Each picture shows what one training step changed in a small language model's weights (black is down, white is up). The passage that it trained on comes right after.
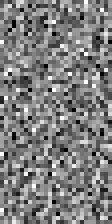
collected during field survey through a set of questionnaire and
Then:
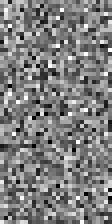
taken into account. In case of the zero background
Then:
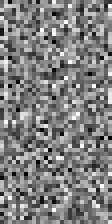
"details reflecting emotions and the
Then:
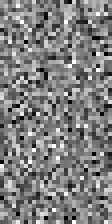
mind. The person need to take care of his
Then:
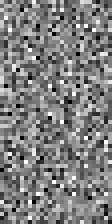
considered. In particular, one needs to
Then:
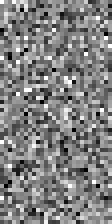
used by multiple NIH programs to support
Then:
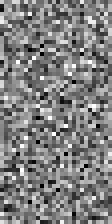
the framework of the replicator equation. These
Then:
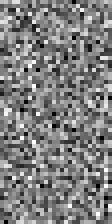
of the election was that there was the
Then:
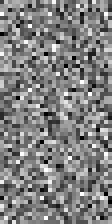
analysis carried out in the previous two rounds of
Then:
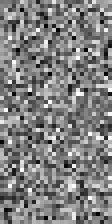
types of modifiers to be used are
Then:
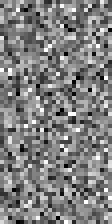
Medicine, Siddhartha Government
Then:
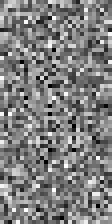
may also lead to coexisting trivial
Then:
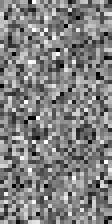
SES negatively affects academic achievements because low
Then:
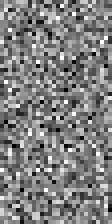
SiNW was found to decrease drastically
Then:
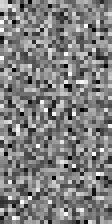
true beam, hence the final map will have less
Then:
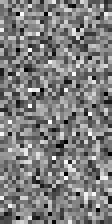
two samples when a magnetic field of 1T is
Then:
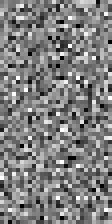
placental separation technique, placental position and the
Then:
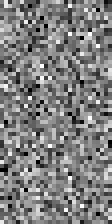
primarily found in the Russian Arctic and
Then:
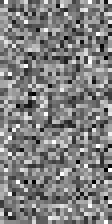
hypotheses, for example by grounding hypothesis generation
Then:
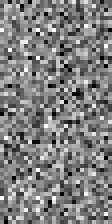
relevant for trapping experiments. We verified also
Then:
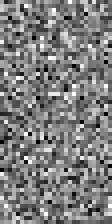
exploited the darker aspects of human psychology
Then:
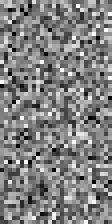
region. Methodology will explore how statistical investigative
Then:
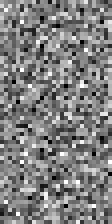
analyzed structure. Of course it is worth
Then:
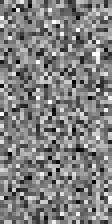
ABL and the hill remain well
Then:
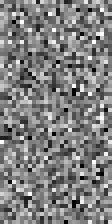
terms of patient compliance, safety, and
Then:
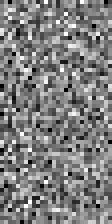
SL(2,Z)$ symmetry of the previous
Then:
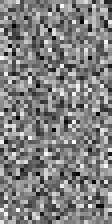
point and at the origin (mean values of all
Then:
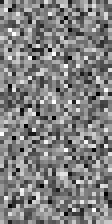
distance modulus of the Pleiades.
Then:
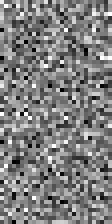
low energy effective theory for the chiral spin liquid is
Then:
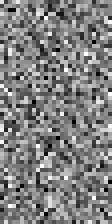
with general relativity and I agree with that
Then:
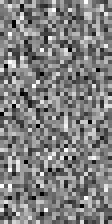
same variability of data points between the dependent and independent
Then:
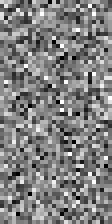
E. D, Leon and Nave,
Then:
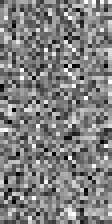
cases came out to be follicular
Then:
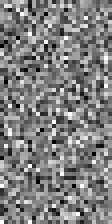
have been proposed, which will not be
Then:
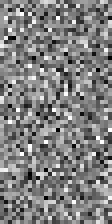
as well as conventional method. The reaction time reduced
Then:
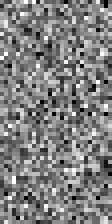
which transforms under translations and Lorentz transformations with
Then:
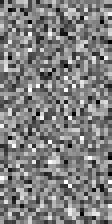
bands. Details can be found in the
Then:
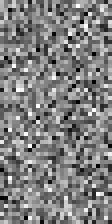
limit ($\epsilon'=\epsilon$). The analytic
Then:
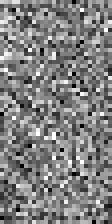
of glomeruli, and tubular
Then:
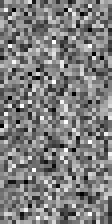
says Al-Ghazali,
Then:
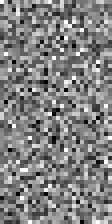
to the integrated, holistic activities as a
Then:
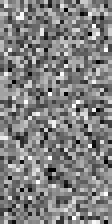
higher orders, implying a smaller value for
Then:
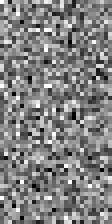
to apply current pulses to the samples during the
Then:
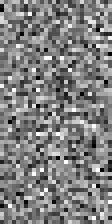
the bosonic isotopes remain above the
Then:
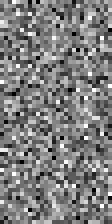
in the column. This paper focuses primarily on evaluating
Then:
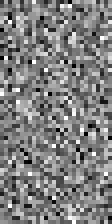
enter in the ratio of hadron lifetimes and
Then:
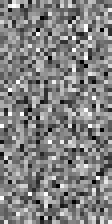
must be skilled and able to train,
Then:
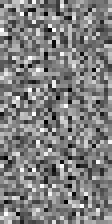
or mother or both of them have
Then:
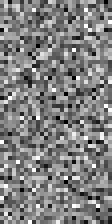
actually tried out ideas and I feel like
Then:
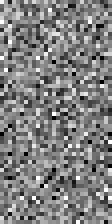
a circular right-hand polarized photon with wavelength
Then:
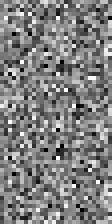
as a function of a dimensionless parameter
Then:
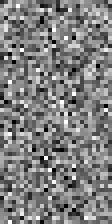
ACTIVITY: FROM
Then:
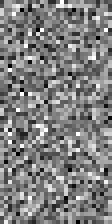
proving $f(x) = y$.
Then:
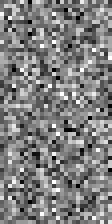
FACULTY MEMBERS
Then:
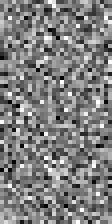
week later, it was also apparent for
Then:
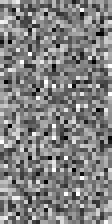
of the experimental design, drafting,
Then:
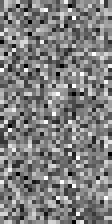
49 Temperature Night-time
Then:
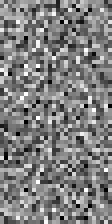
transition temperatures 100 times higher than the transition temperature allowed
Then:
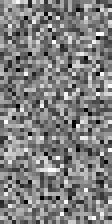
are completely paired up, then the system
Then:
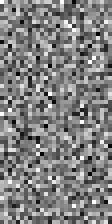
to publish results of academic research, case
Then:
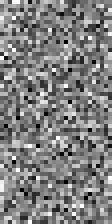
for inspection purposes. However, this detection task comes
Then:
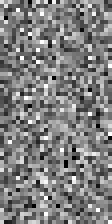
Eating disorders SFA Saturated
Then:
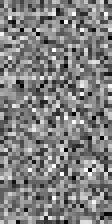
free surface mediated solid phase reaction has been
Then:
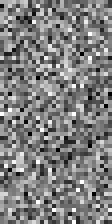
and Ben Moore$^a$\\
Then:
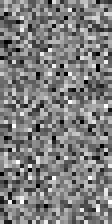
recherche Code Effet attend ▪
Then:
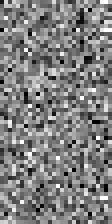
income groups is highlighted in bold. The
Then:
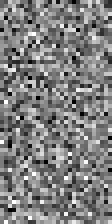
Gautam^b ^aDepartment of
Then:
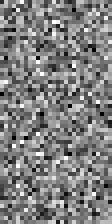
A common belief is that tax
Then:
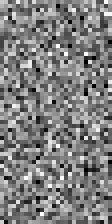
amplitude information provided by the reference receiver. No
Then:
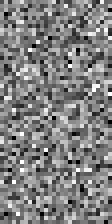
al.*, 2024). The addition of 5% human
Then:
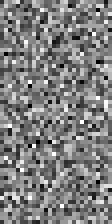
4, the marginal tomograms of
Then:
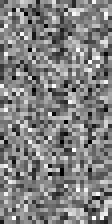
observations have shown that the disc is roughly flat
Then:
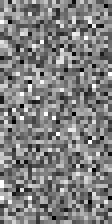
a length of 10 cm and a diameter of about
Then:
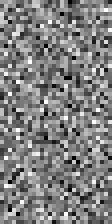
Hai-Zhou Lu and
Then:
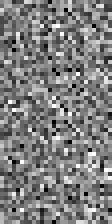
stakeholder empowerment, then the role
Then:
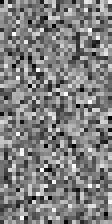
campaigns is O$_3$ detected to
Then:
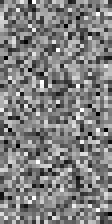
STISs is elusive due to
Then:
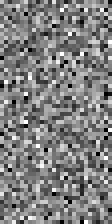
work this work. Collaboration and
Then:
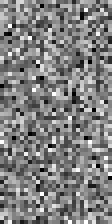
caused by the RBC motion. The remainder
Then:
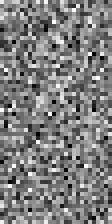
high-LET properties. Finally, the
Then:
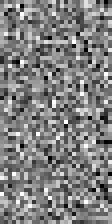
most accidents are attributable to the
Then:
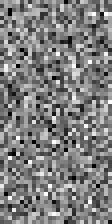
ten Asia-Pacific markets for
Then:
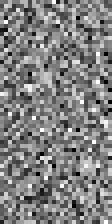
NDs and their chemical inertness and
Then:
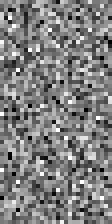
Rubin, R.H.
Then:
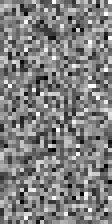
autoregressive characteristic polynomial. The unit
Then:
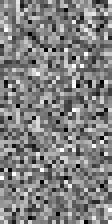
very surface. For the rectangular device,
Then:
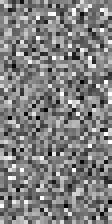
mass estimate will be much larger. For the intermediate
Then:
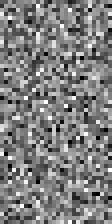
Cholia, Dan Gunter,
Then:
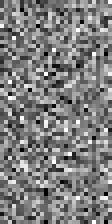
form: $$\sigma_\theta =
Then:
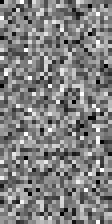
AA and SK wrote the necessary
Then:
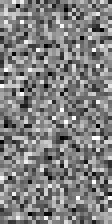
(3). (Moreover the mean value itself
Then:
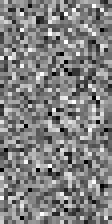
uncertainties. Therefore we have combined them to determine the
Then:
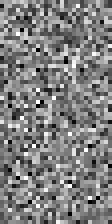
and agrostological aspects of land use
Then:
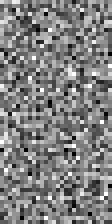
of which were argued to be limited by their
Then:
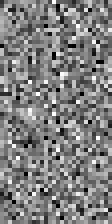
events, adverse events, and reporting them
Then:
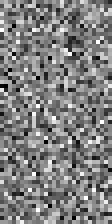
simple biotic life to a communicative
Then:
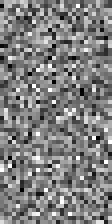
and among others significantly contribute to weak reading
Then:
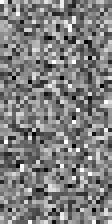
to maximize shareholder wealth, but
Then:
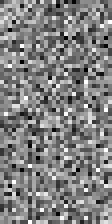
when hardware, compilers, or library versions
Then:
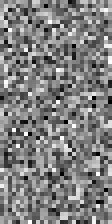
HC emission, (c) catalyst
